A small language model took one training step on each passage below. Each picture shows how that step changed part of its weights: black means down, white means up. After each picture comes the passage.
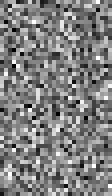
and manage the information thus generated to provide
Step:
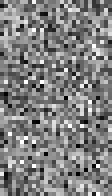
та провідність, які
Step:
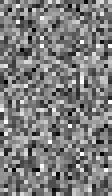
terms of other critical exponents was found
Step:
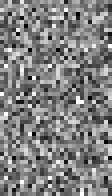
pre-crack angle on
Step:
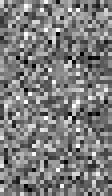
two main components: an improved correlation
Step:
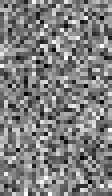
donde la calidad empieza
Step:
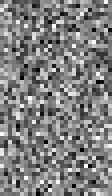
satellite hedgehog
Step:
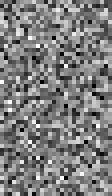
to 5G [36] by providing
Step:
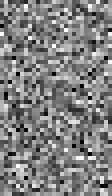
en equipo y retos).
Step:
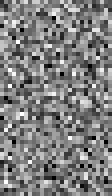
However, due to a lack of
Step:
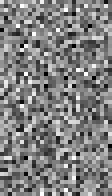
collapse models implied by
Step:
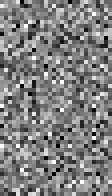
students start in different starting boxes
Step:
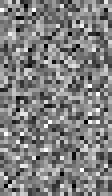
real data with a double
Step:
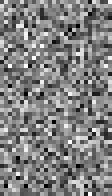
is quite good overall agreement between the
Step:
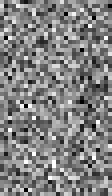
viteza. În
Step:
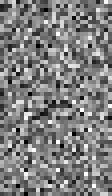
the natural hosts known come from
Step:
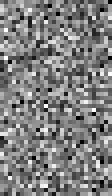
"Toki tili bor
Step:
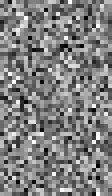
Kinmaze and b)
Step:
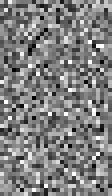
fikrlay olish
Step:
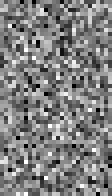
1А. Возможные
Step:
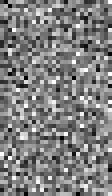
of Nations. – New
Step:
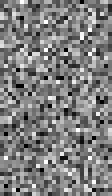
department of culture,
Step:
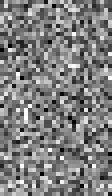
proper time of two clocks in
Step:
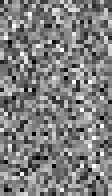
calculation with $\lambda_{\rm
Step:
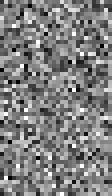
funders' priorities and investment
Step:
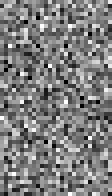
de diffusion des pratiques
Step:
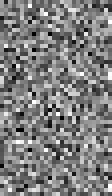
influence and control the collective
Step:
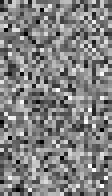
maximum, we observe considerable
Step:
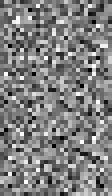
e de eventos científicos
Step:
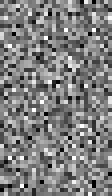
resiliência permite que os
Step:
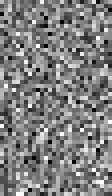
Miriam López
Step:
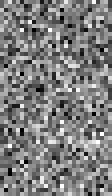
finding an optimal schedule
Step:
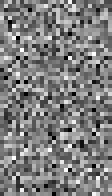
model can be used to extract
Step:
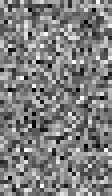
is accompanied by small flow
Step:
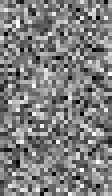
específicos para mulheres
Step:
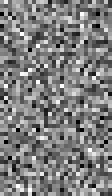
mohiyatiga ko‘ra
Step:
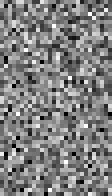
of the disk redistribute the
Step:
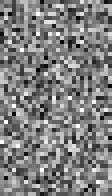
la jurisdicción de la
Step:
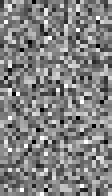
sigue el programa de
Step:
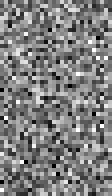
the city of Douai
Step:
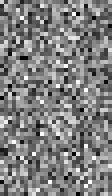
the failure surface was obtained. The
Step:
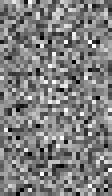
Among Gaussian graphical
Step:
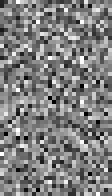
framework can optimally minimize the total
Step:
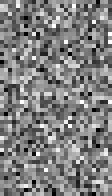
снижения нет.
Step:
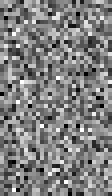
and Telecommunications,
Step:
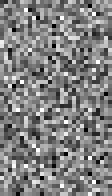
of sources show significant correlation between HR and
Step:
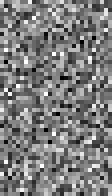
LEP precision data also rule
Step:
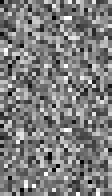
have been shifted upwards in frequency
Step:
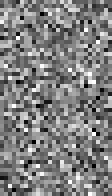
кровотечение и
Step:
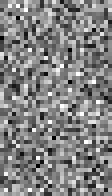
an online application or tool where he
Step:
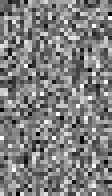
the random and large masking size, make
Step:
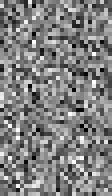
Cooper C, Dunick N
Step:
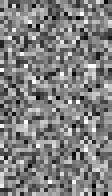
for as a function of $Re$ for
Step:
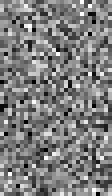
como la fusión entre el elemento
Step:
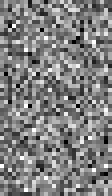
frequency populations; (ii) since the
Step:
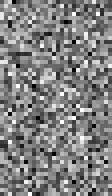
of qualitative evaluation in research
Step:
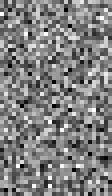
is necessary on average to deliver the
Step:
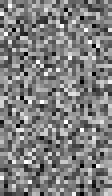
bundle geometry, there are
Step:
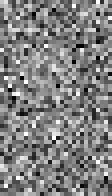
systems. However, the curves are
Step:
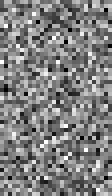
difference appears between the topological and
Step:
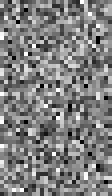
for the Dirichlet integral is
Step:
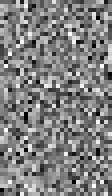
systems, the two types of cores in
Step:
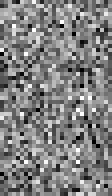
изделий. Для
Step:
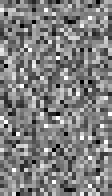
this, the screening distance goes up
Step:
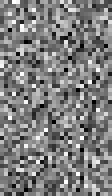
and 72.7 % positive outcome
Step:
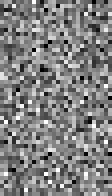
naturally obtained from the seesaw
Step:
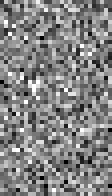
respectively in comparison with the Regression model,
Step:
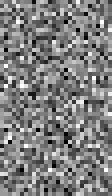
massless scalar was computed.
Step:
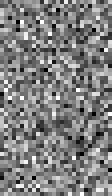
evoluția creditele
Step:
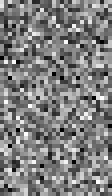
Figure 5. 3D reconstruction of
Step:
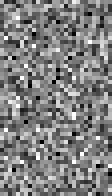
Scores of Pretest and
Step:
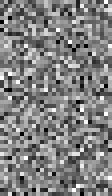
at $\Omegap$ by using the
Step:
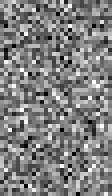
to be simple and has a great
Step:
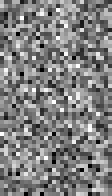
на основе леммы
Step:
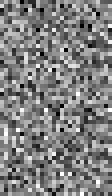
that oxygen is the most
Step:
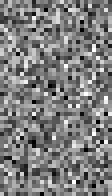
amalgamation of depth
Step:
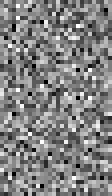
altered expression of Nuclear
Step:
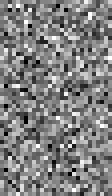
however we can consider that this is just
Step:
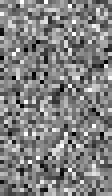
Which type of actor do you
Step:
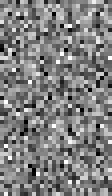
using 200 g/sqm carbon
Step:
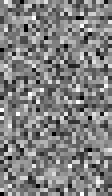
term $b\;r$ gives
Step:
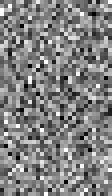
the hypothesis that disaster
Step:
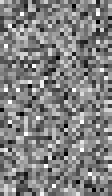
behavior. The analysis results are verified through
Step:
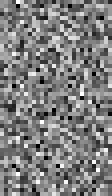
handling billions of transactions and
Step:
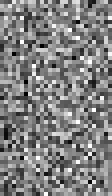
bottom (RyR3,
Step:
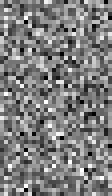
concrete or non-concrete
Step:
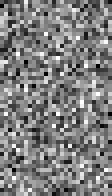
which is relevant in the process of the
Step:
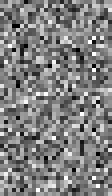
qilinishi, saqlanishi va
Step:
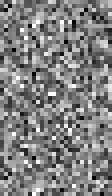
OLTP and OLAP
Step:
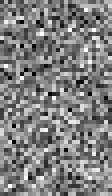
an isospin-violating
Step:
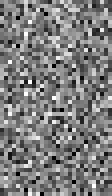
learn from other European regions applying the
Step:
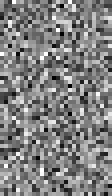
of the total flux in the low state,
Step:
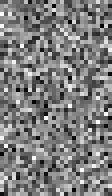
such as Faraj Ibrahim
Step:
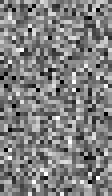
Dalam penjelasan yang
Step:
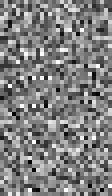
the initial position) along the field line,
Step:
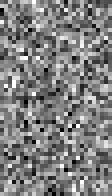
Things API) for data access
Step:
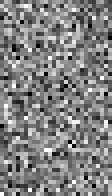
considerable attention not only in the
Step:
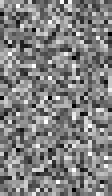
Sm to Lu) are the
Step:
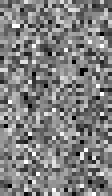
qiladi. O'zbekiston
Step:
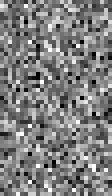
тамойиллари // Ватан
